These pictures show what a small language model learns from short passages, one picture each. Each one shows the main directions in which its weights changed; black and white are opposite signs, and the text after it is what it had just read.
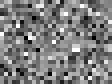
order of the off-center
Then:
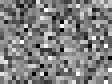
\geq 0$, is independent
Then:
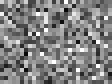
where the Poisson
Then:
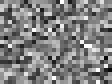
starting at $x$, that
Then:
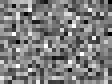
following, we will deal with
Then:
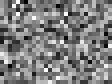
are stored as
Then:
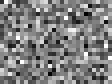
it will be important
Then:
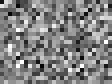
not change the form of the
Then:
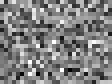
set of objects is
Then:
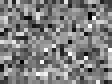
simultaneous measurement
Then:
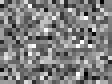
has a decisive
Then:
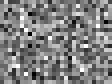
a $\varepsilon_x \in
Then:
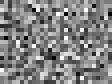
early times in that
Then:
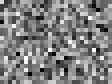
to equal-sized
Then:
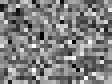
the shock surface.
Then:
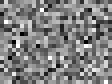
~ m,n \geq
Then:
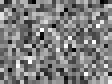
and the {\it limit
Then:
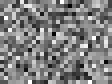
proper parabolics of
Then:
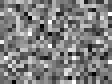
therefore infrequently
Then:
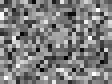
and the maximum number of energy
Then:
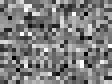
details about the
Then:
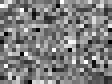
at a scattering
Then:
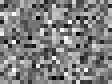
to such Mathematics
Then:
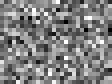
should also specify a
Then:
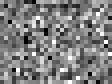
$$\forall f \in
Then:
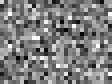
beforehand when they may
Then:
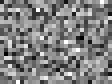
least familiar.
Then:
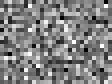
in Fig. 1 are the
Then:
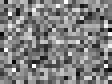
associated to affine
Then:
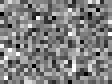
is found that the error
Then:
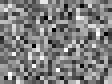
acknowledges the use
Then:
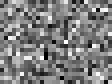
there is no infinite-dimensional
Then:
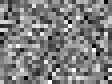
a simulation-based
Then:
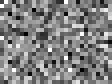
define the position vector of the
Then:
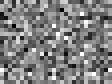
and $\widetilde u_2$
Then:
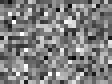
In the light of this
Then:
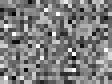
\cite{footnote4}. In
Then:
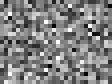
beating and driven by
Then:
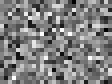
defined loop structure spanning
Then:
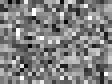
growth could be
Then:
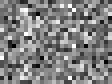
support this aim.
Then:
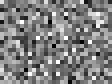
which is a collar
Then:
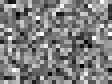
total average
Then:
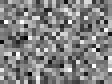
\downarrow \\ &
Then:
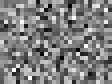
\end{equation} we find
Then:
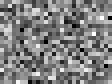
s is twice as
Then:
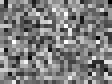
the number of elements in the
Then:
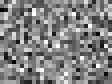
global delay
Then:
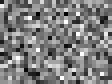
describing the topology if
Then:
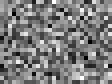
One can think of
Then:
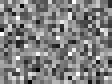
particular protein, say
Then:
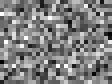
matter density versus
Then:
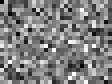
nonlinear systems have been
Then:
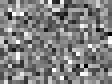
dimensional case (2d),
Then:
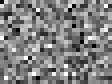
implement any kind of
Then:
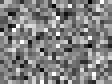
such that $\lim_{k
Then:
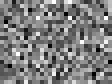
LBS refer to the way
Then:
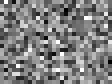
by recalling the construction
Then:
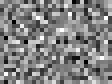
Province, West
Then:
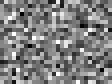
residues and that
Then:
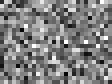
very close to the observed
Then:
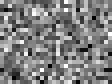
spherical object
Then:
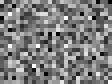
that the three-body
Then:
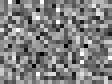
recent advancement of
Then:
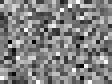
and an arbitrary element
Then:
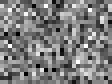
introduce certain sparse
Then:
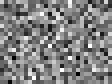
$\gamma$ and a series
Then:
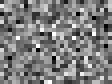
of the free-flow
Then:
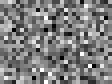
where $ a$ is the
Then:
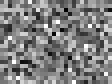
easily tuned in
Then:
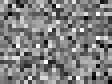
some unknown parameters.
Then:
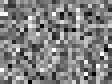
a fundamental solution
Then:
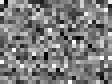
scale $L$. Thus,
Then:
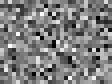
$P$. We consider the following
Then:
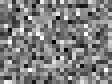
supermanifold such that
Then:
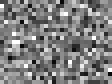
order of magnitude
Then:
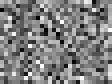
\relax \fi
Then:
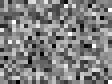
the classical theory cannot
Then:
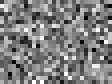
of periodic solutions of
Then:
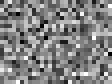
leukemic and
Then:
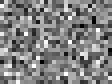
also regular (say as
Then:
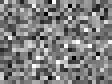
as well as the sensitivity
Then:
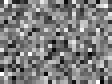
we solve these equations
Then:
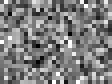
continuously distributed
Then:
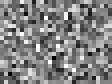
E$ induces a map
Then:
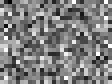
satisfies $\alpha(t)
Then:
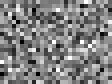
Energy Efficiency and
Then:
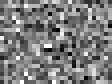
backpropagation of
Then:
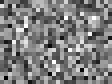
enhancements because of the
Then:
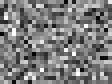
a powerful threat
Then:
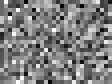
taken as a four
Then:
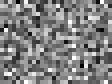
super computer, we
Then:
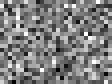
optically thin,
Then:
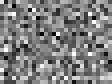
first generates a PHF
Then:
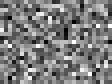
of NNED could
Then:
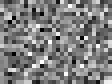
That is, $(X
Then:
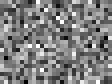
\pi \ii h (q
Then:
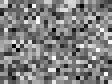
Likewise, the
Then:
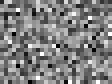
leader game in terms
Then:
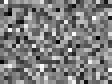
estimates for the programs
